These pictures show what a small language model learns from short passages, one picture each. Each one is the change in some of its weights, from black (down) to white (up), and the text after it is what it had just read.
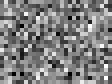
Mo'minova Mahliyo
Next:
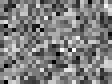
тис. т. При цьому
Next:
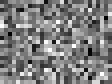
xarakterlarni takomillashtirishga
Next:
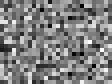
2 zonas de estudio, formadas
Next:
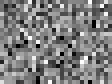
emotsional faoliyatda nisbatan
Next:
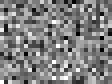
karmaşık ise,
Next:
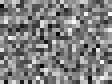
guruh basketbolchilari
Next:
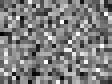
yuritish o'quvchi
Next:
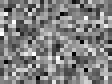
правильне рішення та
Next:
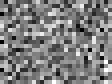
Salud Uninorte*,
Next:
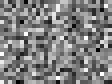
та зовнішні фактори
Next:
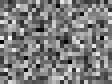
основним споживачем
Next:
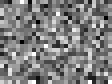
do Qualificador Profissional
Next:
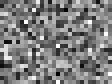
государственными активами Республики
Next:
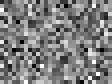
Cerebral Palsy.
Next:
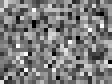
de elaborare și omologare a
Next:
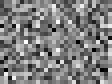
York : McGraw
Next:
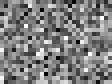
ara yüzü üzerinde çalışan
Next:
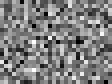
- 2.) Nutzen für
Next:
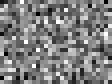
2. Mirzayeva
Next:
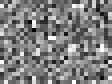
figurę i to, co w
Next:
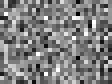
Эффективная вязкость
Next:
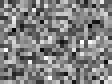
СЛВ надійно
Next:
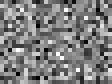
diare jika frekuensi
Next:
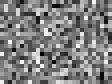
tinham revelado.’
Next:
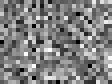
pode afetar a fertilidade
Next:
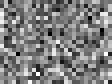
bo‘lgan fazilatlar
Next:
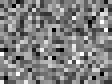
cuanto a la técnica
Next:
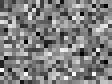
данной работе являются
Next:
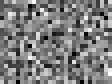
históricos, políticos e
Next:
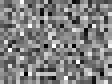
se o profissional for
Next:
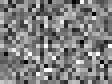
seguir demonstra o funcionamento
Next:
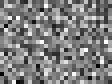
o'qitish samaradorligini oshirishda
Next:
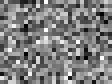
слідчого судді;
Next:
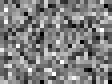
aholi punktlari ancha katta
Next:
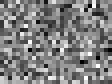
combination of actions is
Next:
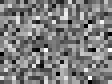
Anale științifice ale
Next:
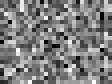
Отв. ред.
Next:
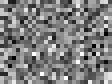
ва дипломатия университети
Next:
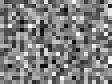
a ausência do predador,
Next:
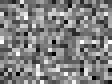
укосе составляет
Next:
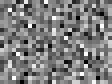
de dita que a morrer
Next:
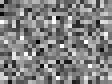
Таблица 1. Температура
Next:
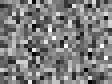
че трябва да й се
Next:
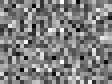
realizados pelo IPPUC –
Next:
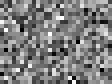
Jiyanov – Sport
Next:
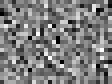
retas e firmes, também
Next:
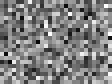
en los planos superiores que
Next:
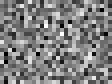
en el ICA, entonces, el
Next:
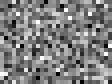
va uslubiy jihatdan
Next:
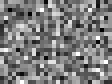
davr ta'lim konsepsiyasi
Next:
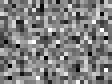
barqarorligini mustahkamlaydi.
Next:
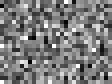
Sabina, B.
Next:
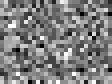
мікронавчання –
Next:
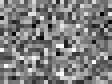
Anschluss- oder
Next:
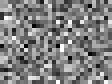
попередніх інстанцій,
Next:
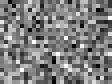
halaman anggota,
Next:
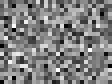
Например, концепция
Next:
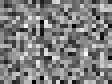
a pressão para a venda de
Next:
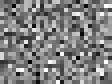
presentar casos en los que un
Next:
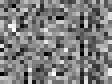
nuevo marco normativo
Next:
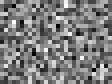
ello, aparte de definir en
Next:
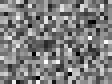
mamlakatda ko'chmas
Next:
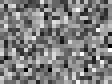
pemimpin." Dari
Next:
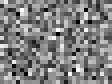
of Historical Sciences, Associate
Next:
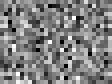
yomonlashdi. Shu bilan
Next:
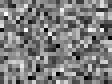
. O'zbekiston Respublikasi
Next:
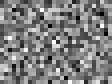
de Inspectie van het
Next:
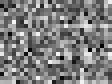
países europeos como el Reino
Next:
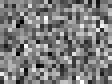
a esterilização tenha
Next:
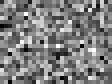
maktab o'quvchisining
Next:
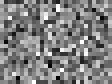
(1974), a partir de lo
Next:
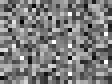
ортиқча тана
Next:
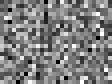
o'qitish metodikasi.
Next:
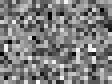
H_s - уровень
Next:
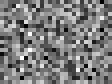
праздниках и
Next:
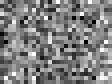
давлат активларини бошқариш
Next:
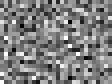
Chine, une alternative aux
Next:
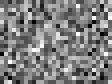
of citations for 2022 is
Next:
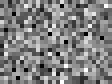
Schule). Vor allem im
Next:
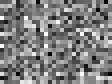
jaarrekening alleen de
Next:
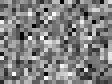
dit veelal meer informatie
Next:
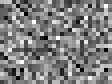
їх перебував директор,
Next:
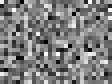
detallada de los modelos
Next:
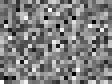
dan mika sebagai komponen
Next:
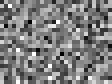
radical democracy:
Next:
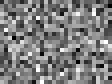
topishiga, mustaqil o'rganib
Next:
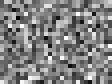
du changement à la gestion des
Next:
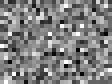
в процессе кулинарной
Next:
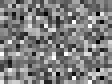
de políticas públicas para a saúde
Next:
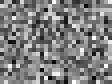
an important role in developing a
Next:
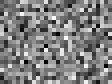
ángel a su lado y un
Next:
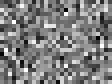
O art. 1º traz o
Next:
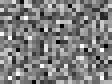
*Progettare per
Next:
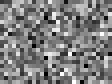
shart. Jurnalda
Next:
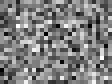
perdurarem os efeitos da
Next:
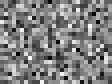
11. Киссин
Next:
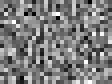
Brasil* Resumo A integridade
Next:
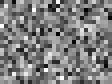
byudjet tizimi oldida
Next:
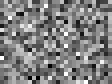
хонлигининг даштдаги
